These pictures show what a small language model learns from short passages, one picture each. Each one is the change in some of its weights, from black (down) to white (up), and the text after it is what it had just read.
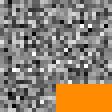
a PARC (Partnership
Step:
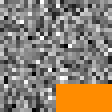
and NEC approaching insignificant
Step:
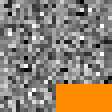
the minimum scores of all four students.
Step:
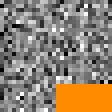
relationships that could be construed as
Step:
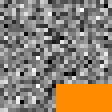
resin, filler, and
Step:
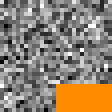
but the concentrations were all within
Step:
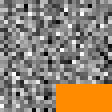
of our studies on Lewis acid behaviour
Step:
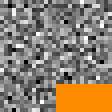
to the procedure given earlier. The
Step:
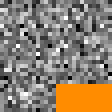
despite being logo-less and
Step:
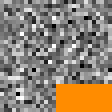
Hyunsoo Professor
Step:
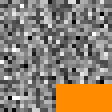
resistant pattern of the bacterial
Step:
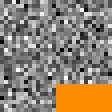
(Github repo)."
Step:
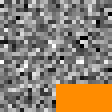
was highest for Rainbow
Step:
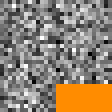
Indian Chem. Soc.*,
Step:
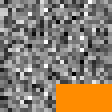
and was applicable to their needs
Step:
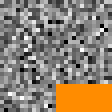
started to finalize the development of medium
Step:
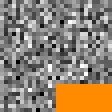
elevating touching and
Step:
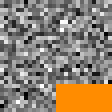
contemporary city still
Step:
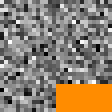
in precipitation was observed for the
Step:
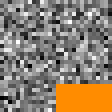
Caseria, D. E.
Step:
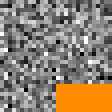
income. The phrase is also
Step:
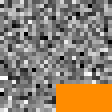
projections receive LoRA
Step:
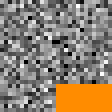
Electronics and Information Technology
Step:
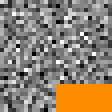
it suitable for localized treatment of bacterial
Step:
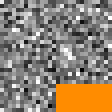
is the occlusion rate between
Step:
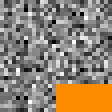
of the 300 questionnaire, 220 responses
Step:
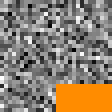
regional centre and small regional centre.
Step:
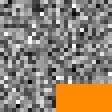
the puzzle 1.
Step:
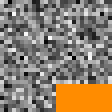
the investigated materials, as described in the
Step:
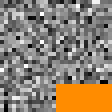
HSC-enriched bone
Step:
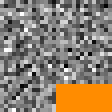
often lead to catastrophic
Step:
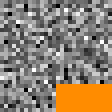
of children in this field is now
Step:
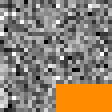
much scientific methods of cognition as certain
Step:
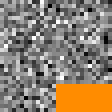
Standard MS1500 and general guidelines
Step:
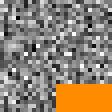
by score (highest first).
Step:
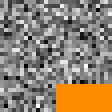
on scuba divers' satisfaction.
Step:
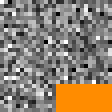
the properties used are evaluated at the film
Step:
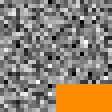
filtered and the filtrate
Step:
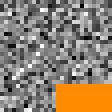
is an essential alloying element in
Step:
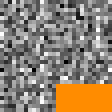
2011). According to the conclusion
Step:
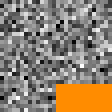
G. Lavrenova,
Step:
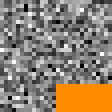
of the Pancyprian
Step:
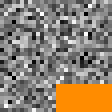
Games involve a contest either
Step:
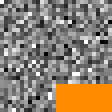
and PCr, it is transported
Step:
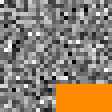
in the night sky showed a significant
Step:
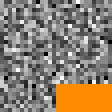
networks," *EPL*,
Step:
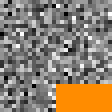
the power consumption model of a specific device
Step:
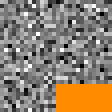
Structural properties of the obtained material were
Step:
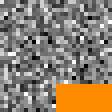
and communication - but through methodical activities they
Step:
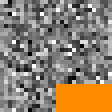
the risk of methadone for
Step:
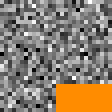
A study was conducted to analyze the performance
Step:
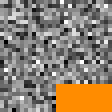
to get married** Two factors affect
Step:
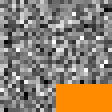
variety of demands on people, and
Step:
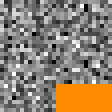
as collision relevant due to incorrect
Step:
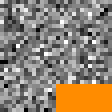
person 2, and so on, with a
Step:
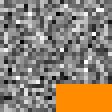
of the network results, suggests that there is
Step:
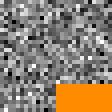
destroy lines, edges,
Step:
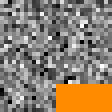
the family affects greatly gaining
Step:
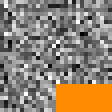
poem 'On Kite
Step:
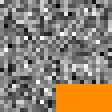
and no adjustment is needed. By using
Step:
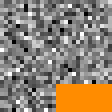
of Interest The authors declare no
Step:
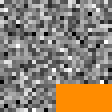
results reveal a marked decoupling between
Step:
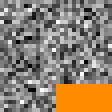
Abstract—While struggling
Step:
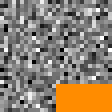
proportions and relative prices and most of
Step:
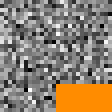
connection is also a key quantity in
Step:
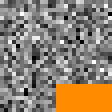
on immunosuppressive therapy,
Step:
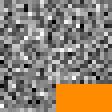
of effective measures implemented by states and aimed
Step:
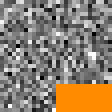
abilities and the speed at which they
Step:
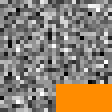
Use weights and decay as
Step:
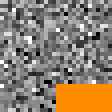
analyzing the data. The voice
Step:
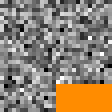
recording materials, as these materials
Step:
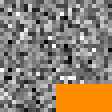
real valued integer resonances.
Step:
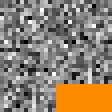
respondents who had the age over 41 years
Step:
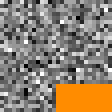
classify the quality of agarwood
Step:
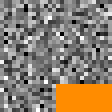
of information; - transition to control of the
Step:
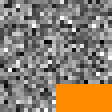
the provider that best meets their
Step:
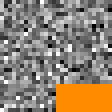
including computer science, economics,
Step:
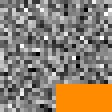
basis and data quality is a key problem for
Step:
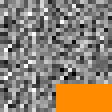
and *bajaj*
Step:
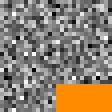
medicinal ingredients from
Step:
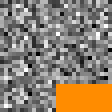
ideology and ideologies to a new stage
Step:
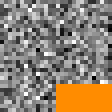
Saitoh et.al
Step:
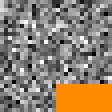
also questionable. Another available tool is
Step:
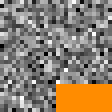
varies significantly depending on traditions and
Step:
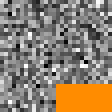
the long-term planning X X
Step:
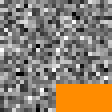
is more successful than the other but they
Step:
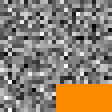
*Acid sulphate
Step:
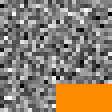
product was yielded via ester exchange
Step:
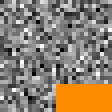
Simple Response Packet
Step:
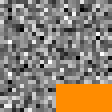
person developing celiac disease, an
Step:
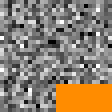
an active learning environment where students can relate
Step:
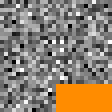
at a time and in the centre of
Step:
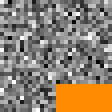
the DCoMEX project the following
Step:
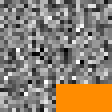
standards of research data contributes to the reduction
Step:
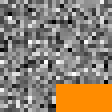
2. Educational distribution of subjects Education
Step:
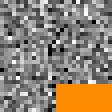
period. Similarly, the seed
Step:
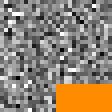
to addition using DeMorgan theorem
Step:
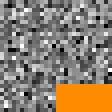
to a hospital or health-related
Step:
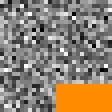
materials have hot modulus of
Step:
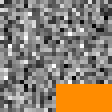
has followed a positivist
